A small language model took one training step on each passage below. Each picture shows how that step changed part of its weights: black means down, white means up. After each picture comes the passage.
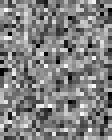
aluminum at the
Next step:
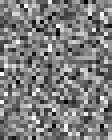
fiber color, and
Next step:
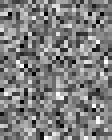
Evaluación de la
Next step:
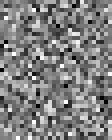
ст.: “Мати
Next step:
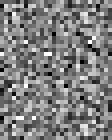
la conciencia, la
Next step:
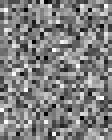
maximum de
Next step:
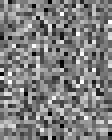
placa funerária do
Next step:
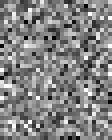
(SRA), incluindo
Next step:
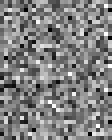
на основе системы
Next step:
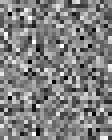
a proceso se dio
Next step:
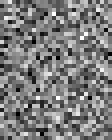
дистанційності та
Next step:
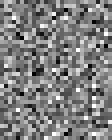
ambiente de trabalho”.
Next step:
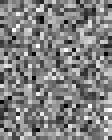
na operisanu
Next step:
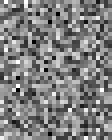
Oder ginge es
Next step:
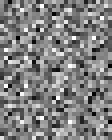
de onderscheiden
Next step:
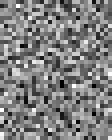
Yeterliği alt
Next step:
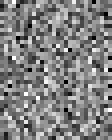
que ressalta os
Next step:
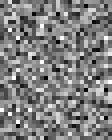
Superior Universitario
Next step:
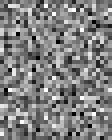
de perechi cu caracter
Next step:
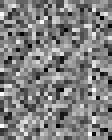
eksporti va
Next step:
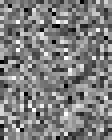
olarak anlamlı
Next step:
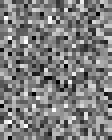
which has a constant
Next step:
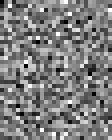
kuchini yanada
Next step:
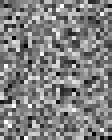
Literacy and
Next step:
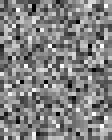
do licenciado
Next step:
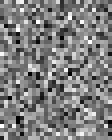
constante prijzen.
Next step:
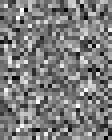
construções em tempo
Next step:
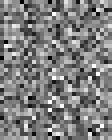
одним из самых
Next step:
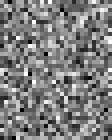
recintos tales
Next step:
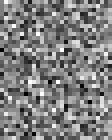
выбросы, не
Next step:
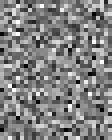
lembeyei*) y
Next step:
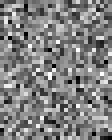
las categorías
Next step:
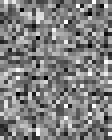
que l'ensemble
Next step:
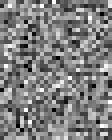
*Etyudy o
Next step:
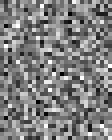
the issue of the
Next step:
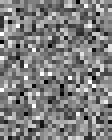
sua atividade principal ou
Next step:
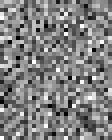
da tecnologia
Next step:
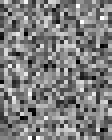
revertir el actual
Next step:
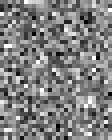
метода в селекции
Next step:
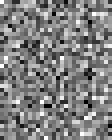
novo país e distantes
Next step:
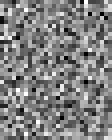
argumentation: the
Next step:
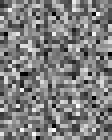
stimule le plus
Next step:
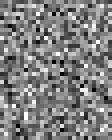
bureaus nog
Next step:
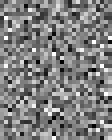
به عبارت
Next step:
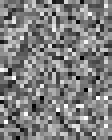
Ideen var
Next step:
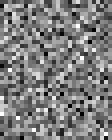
la matière. En
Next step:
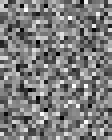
entstanden sind,
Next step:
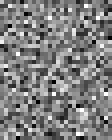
niet verbroken
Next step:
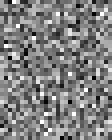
прошлого года
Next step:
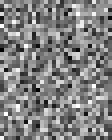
Poder Executivo
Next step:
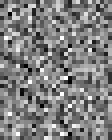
de este mecanismo
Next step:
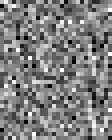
Participaram da
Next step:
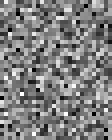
Milliy o‘zbek
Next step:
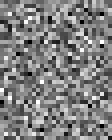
rights that are
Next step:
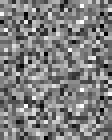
macht, of als
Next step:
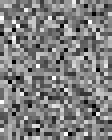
para a escola encontra
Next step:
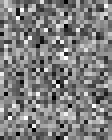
puede ser particular o
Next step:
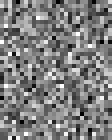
na composição de uma
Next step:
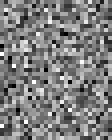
Hunt, S.
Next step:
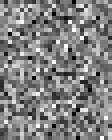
dilihat pada
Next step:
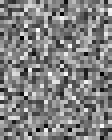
molestias –
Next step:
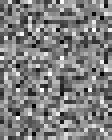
hipóteses que
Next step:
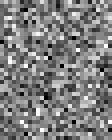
в образце,
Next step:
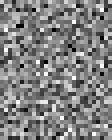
individuales como datos
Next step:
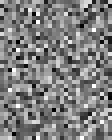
of concrete in
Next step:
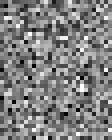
yaratilishi mumkin.
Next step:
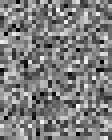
ajratish bu estetik
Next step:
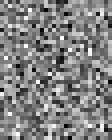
e à mecanização
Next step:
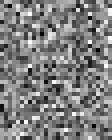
yang menghambat,
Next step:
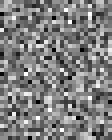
principal do acordo
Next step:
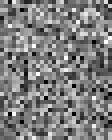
ko'rish; -
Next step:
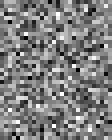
контактів. II
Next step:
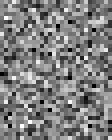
керак, бу
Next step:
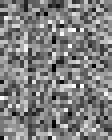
ishlab chiqarish
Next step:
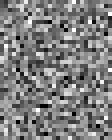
Es así, que la
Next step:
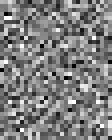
відділу (і
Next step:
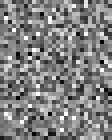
which uses a legal
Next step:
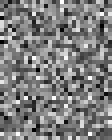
zarar an gama
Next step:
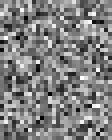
die slechts
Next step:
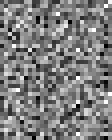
tizimi ham bu borada
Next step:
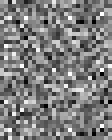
на обробку
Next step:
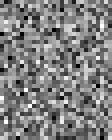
imágenes del
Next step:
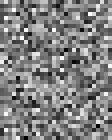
жизни, и из
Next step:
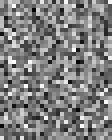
valori sociale, dar
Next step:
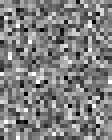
sua especificidade da
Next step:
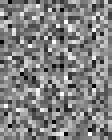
natijalar tahlili
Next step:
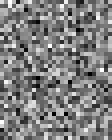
gestão de compras e
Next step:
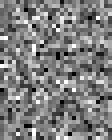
präsentiert die
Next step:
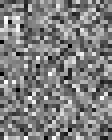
los colaboradores tomen
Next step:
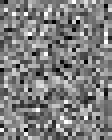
isolados, principalmente
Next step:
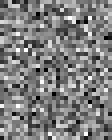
ustama ishlab
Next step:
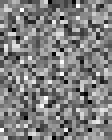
datos en poder del
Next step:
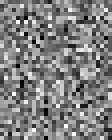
ont été menées
